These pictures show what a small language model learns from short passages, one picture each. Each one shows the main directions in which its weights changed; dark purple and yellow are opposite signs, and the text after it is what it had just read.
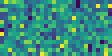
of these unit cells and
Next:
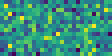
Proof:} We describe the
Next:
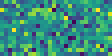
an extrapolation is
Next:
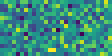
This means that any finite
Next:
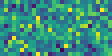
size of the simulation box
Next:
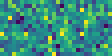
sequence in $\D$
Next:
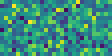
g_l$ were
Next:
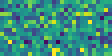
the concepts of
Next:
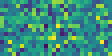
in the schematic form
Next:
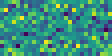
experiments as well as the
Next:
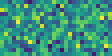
the quadrupole either included
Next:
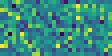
follows. The argument is
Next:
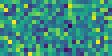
as good as the
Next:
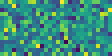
the idempotent
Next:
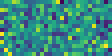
of the missing label
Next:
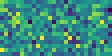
new algorithms with better
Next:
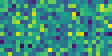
both $B$ and
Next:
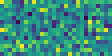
Research and Development
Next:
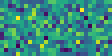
part of the amplitudes is
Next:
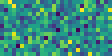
ii) is satisfied
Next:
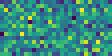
AMS Subject
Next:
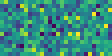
Sample geometry and size
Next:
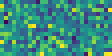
[...] more strongly
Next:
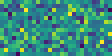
H=3$ then
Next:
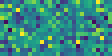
matter, could be the
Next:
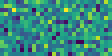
be probed with the
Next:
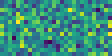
multiperfect if
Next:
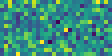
Newton's method at the
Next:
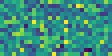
and $f\in
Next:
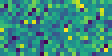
limitation makes it
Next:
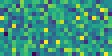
Since (\ref{phase
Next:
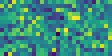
includes compactification along
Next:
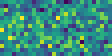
near the substellar
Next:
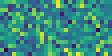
describes the composition of
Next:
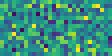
\x X \to
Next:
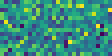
of FQH
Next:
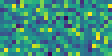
matrices of ${\rho
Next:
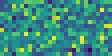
that $X$~is
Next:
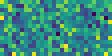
recent report of an
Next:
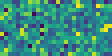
using a coupling matrix and
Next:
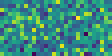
energy-calibration accuracy
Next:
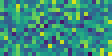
the room above linear
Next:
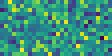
it follows that, if
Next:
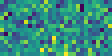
} In order to determine
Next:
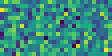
of this homomorphism is called
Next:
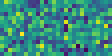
to scatter off the
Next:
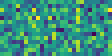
approach enables the representation
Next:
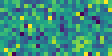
class of a given input
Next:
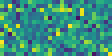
optimization problem exploits the
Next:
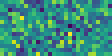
content as follows. We
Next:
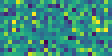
such as LoRA
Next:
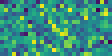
E$, for all
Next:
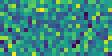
duration of this period is
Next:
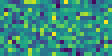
include the initial time
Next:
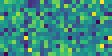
to the emergence of
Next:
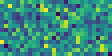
luminosity function measurements are used
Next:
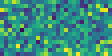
of the torus whenever
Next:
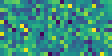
of neighbours of
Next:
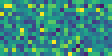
blue line) and discussed
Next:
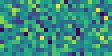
conformal invariant expression for the
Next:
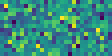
same directory, as
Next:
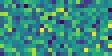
the conjugate gradient at
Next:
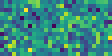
r$ submatrix of
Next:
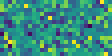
the dual (of the
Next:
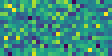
lines are guide to
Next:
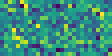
no vertices with colors
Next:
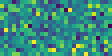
compute the localization length
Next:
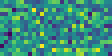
be the definable
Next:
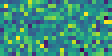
around the corresponding branch point
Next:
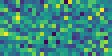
proven by comparing the exact
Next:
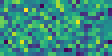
based on the previously introduced
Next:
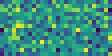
Gauss, she
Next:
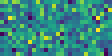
first row of the matrix
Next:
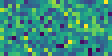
a proxy measurement of
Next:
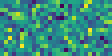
them. For the chosen
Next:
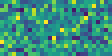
bound to happen to
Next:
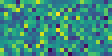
are equipped with ACC
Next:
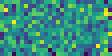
as $\tau$
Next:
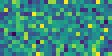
using CPM,
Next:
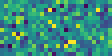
Comparing expressions
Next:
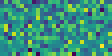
we have correlators
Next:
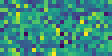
specific spatial regions. One
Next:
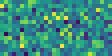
stack. For
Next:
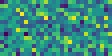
integration in such spaces was
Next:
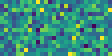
with equations $(11)$,
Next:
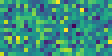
states due to the large
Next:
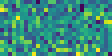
is compatible with the connected
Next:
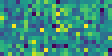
Consider the three-link
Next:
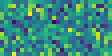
2) curves of the
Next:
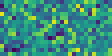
that \sushi\
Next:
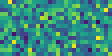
the elementary inequality $
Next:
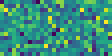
PS effects -
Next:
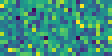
attached to root
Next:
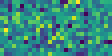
abundance relies on the
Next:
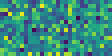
our radial setting, if
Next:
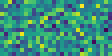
the Royal
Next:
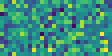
the physical and chemical processes
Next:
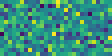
and mainly localized around
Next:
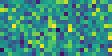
Brocard of
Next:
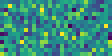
temperature in the spot
